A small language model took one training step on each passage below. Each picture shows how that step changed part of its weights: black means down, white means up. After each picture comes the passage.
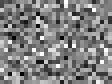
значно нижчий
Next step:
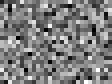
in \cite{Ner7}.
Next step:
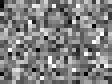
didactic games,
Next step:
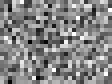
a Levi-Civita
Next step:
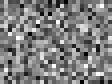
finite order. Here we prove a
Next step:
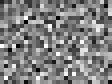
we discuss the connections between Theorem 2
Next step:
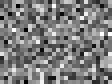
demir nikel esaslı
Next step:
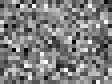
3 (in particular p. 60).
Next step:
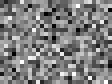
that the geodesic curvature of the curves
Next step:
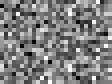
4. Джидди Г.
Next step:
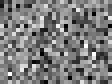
nézni mindezt
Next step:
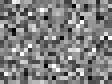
kelib oliy ta'lim
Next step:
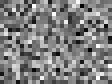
cerca, comande a vida
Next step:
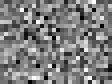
theorem gives necessary and sufficient conditions to be
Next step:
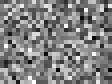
be the first hitting time of
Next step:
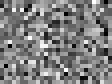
observadas consistiram de
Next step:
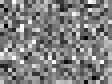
Passiv kadrlar
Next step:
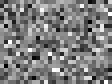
digital tools for certification and
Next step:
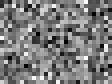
critical exponent was treated in
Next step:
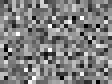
the torus $c_i\times
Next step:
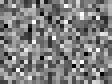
\eta, w_N \asymp
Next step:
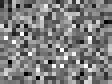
nem ismeri a
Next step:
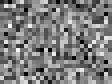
metabelian representation because of $b$
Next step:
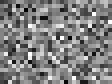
ikkiga bo’linadi.
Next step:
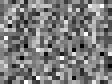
en question malgré quelques
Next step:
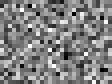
addition, assume that there exists a positive
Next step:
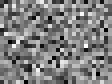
all $B$. To identify the quotient
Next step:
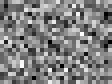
(CWI), Science Park
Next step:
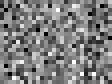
1. Definition.} We consider elliptic operators
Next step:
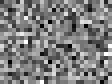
of a $p$-dimensional
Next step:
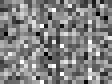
\l x \l y x$
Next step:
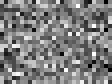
*Solid State
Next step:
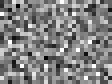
ta pidstavy
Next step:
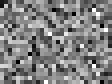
view of \eqref{D15}
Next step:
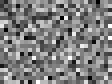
masofaviy ta'limda
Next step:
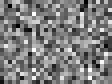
- |A_T \setminus
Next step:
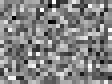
referente à Proteção e
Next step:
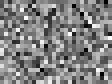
kernel basis functions inspired by
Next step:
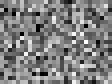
Comparative Approach to the
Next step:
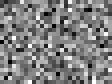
that an infinite family of virtually
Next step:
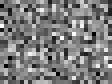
box-based set, which is
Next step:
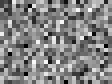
interpretativa. Devido a
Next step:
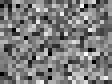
holatini hududlar
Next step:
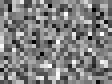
a similar approach for elliptic and hyperbolic
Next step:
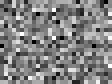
Filipino, ang mga
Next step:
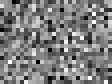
is Einstein with Ricci scalar
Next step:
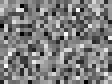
qu'enseignant dans la
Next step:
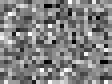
Alto Impacto e
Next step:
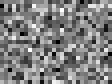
d'essayer de produire
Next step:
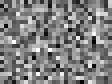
Vegetation // Proc.
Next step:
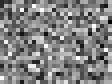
compartilhado na atenção
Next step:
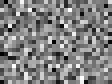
In \cite{BCI}
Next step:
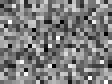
climatic conditions of the
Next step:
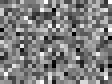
for the general population as well as
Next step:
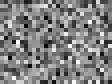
\end{itemize} The second type
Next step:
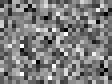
block-diagonalized uniformly as described
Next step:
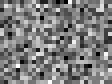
generated over $A$. For a good
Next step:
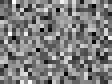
qo'yiladigan har bir
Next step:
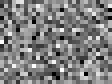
das formas de memorizar
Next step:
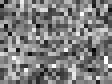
Peres, \textit{Game
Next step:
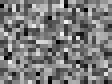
déséquilibre que
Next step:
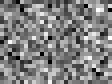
op te volgen op een manier
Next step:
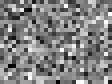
alebo psychotropnú
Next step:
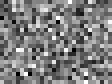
viruslarining organizmga bir
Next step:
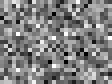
din contract; - g)
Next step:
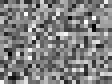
$ and $120$, respectively.
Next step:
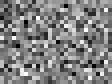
вен пищевода и
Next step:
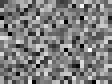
сделал упор на
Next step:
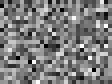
following holds: if we term $|\Delta
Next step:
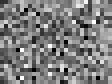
филиал ННГУ.
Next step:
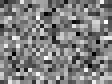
that the Gaussian image of every section
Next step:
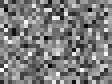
{\em Isoperimetric constants
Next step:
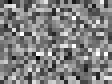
complex case. We also consider the partial
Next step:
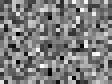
yuklamalar** tashkil
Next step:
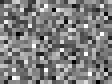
билан турғунлашиб
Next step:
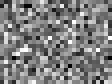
detail, we seek automorphic
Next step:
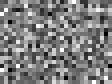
etiwden toqtap
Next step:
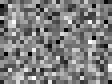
\mathcal{L}$ there is a
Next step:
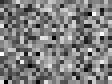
берилади. Шунга
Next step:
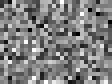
index $s$, which together with
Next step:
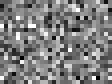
kinetic solutions in Section 3.
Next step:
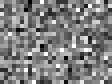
construction of $A_1$, it
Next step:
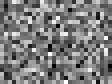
(ii) all $\lambda
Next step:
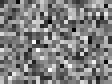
$\ell _\infty $-sum of
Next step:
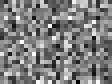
the component is silent for the
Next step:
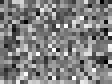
таких освітніх
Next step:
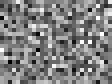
o ensino através de um
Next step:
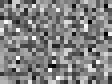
para atuar nesta etapa
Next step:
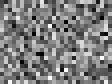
the forgetful functor from the
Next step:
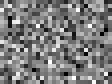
test cases, including challenging
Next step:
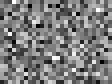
College of Arts
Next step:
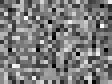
of the geometry is shown in
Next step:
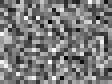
of quasi-normed spaces.
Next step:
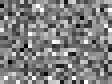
aula pelo professor qualificado tem
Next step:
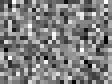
an integer $D^j_i
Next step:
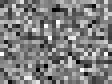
shown the fields at some fixed values of
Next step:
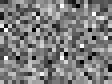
у їхньому підході
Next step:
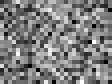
борилади. Нақд
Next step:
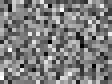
a compact space is said to be a
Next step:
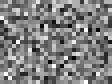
De acordo Vieira et
